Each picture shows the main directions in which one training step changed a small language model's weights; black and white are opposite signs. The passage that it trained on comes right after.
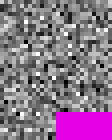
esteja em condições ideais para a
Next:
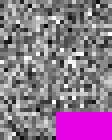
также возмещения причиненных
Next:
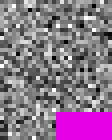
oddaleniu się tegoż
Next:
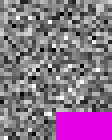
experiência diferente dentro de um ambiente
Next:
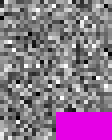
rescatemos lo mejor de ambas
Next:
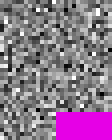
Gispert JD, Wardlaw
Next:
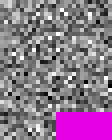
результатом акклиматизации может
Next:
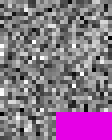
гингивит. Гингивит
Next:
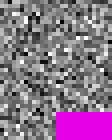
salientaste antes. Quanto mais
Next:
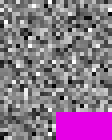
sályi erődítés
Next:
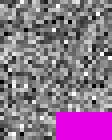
Les valeurs affectées par la
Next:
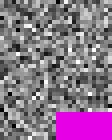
barcha she‘rlarida sintaktik
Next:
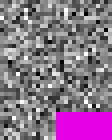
conséquence une réduction de la
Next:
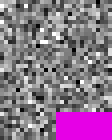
of higher educational institutions].
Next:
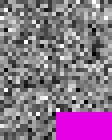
még sohasem tettem be a
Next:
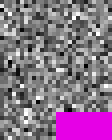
210 horas de atividades
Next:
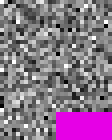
ro‘yxatga olishni rad
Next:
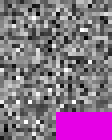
yondashishda samaradorlikka
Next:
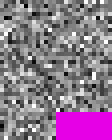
sağlasa da yapısal
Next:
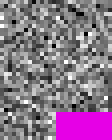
is of practical importance for use in
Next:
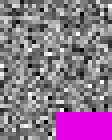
Ўзини ўзи назорат
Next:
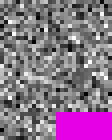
yürütülen randomize
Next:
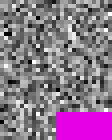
tezei de doctor în drept*.
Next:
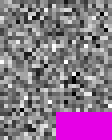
Ботанічного саду з 1944
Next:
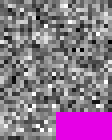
udvikling har potentialet for
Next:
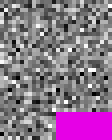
розв'язання проблемних ситуацій
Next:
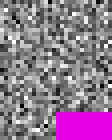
инновационной деятельности» от 8
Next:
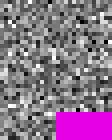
l'argumentaire de vente et
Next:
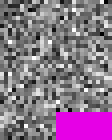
rota entre baixada e SP,
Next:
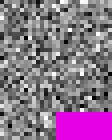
наших дней. В результате чего
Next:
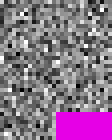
o’zbekskogo literaturnogo
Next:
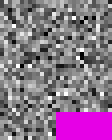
e sua importância para as áreas que
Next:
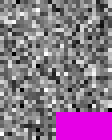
Ko'p mamlakatlarda anor
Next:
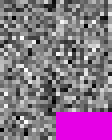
fan va ta'lim yangiliklari*,
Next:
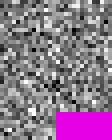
loqaydligiga barham berib,
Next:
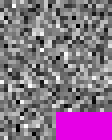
sie, dem *Eidechse*
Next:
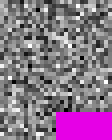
cátedra de Latinoamérica
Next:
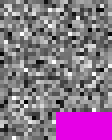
anlaşılmasına olanak tanır
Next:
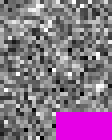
previously reviewed. The
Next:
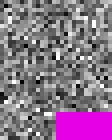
identidades colectivas y retos de
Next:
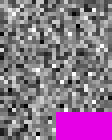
(Богом). Согласно
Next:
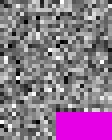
derajat kepercayaan 95%
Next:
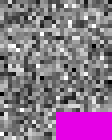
Такий підхід дозволяє
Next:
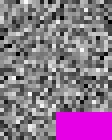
avanços do vírus.
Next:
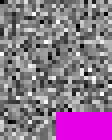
⁶ Cf. Brüser et
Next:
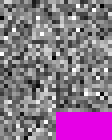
tá lá, junto, e quando
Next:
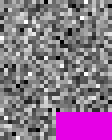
положение под действием силы
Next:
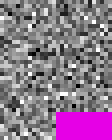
que no se pertenece. Esto puede
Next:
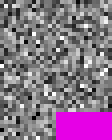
yuqori tezlikda va raqib
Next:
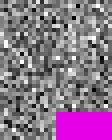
pokretači ovog procesa
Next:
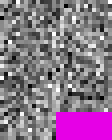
tomonidan olib borilgan tadqiqotlar shuni
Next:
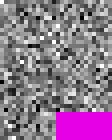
poezji polskiej.
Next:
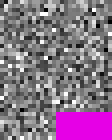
los arboles de entrada tanto para
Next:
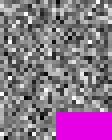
tafsir bil ma'tsur, yaitu
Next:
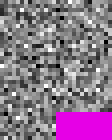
کو ہدایت
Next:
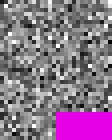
comprar algum produto.
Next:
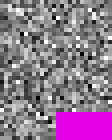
atmosférica com os dados de
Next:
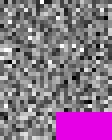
ҳам амалий жиҳатдан
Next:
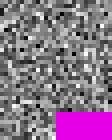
efektif dalam mengelola sampah,
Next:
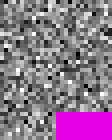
de antibiograma descrito por
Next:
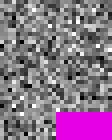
zamon semasiga fe'l
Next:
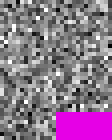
bajargan o'quvchilarning 60%i
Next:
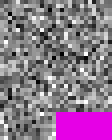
fanlar akademiyasi akademigi
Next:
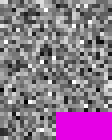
and olive oils, as well
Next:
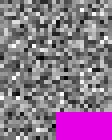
evaluation. The justification of
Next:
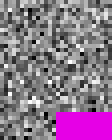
некорневые морфемы
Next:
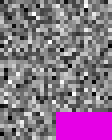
і водночас життєво
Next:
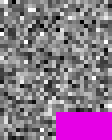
продуктивної спільної діяльності
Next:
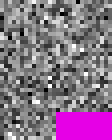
с песком в своеобразный
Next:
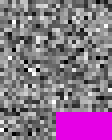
tanpa diikuti dengan pemindahan
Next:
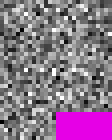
se reflejan con un 37%
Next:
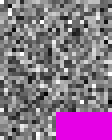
qurilma sifatida mohiyatni
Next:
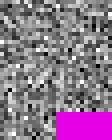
lozim. Maktabgacha ta'lim
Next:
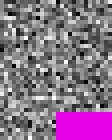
of Wobenzim in the complex
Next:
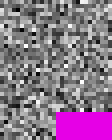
osobniki, leg. G.
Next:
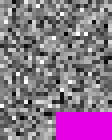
o poder de cada personagem é representado por
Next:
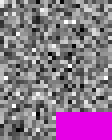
est préconisée dans le droit
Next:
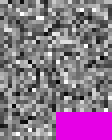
de controle, beoordeling en
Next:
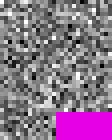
miqdorining ortishiga sabab
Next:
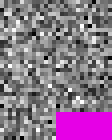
–, può servire la banda
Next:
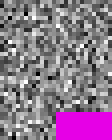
los bloques cúbicos de 150
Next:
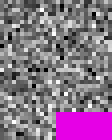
en nueve módulos, cada
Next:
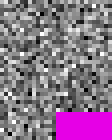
процес переведення аналогових
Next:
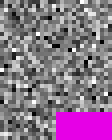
и работников (кроме
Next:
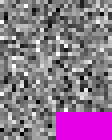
bir alan olmuş; bireysel
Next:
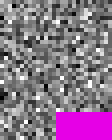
с. 13. *Музафаров
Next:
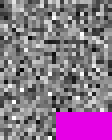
mustahkamlash sohasidagi faoliyatni
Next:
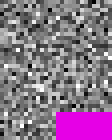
atitudinile cu relativă
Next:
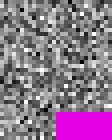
Dreyfus, vez que o
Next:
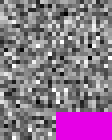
proporcionar conhecimentos,
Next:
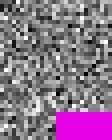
дети раннего возраста с
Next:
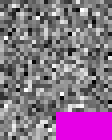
томир деворига чўкиши
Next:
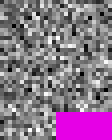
зависимость от внешних
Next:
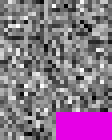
bunday shakllarni qator alohida
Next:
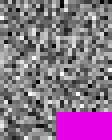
даволанган 48 нафар
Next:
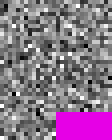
caso de estudio aplicado a la Unidad
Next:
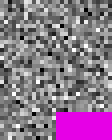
in social impact assessment. Sociological
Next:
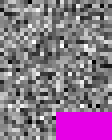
uyg'unlik kasb etadi .
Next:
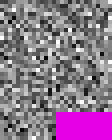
shy children - this book is
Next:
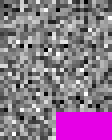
hay que entenderlo en su naturaleza
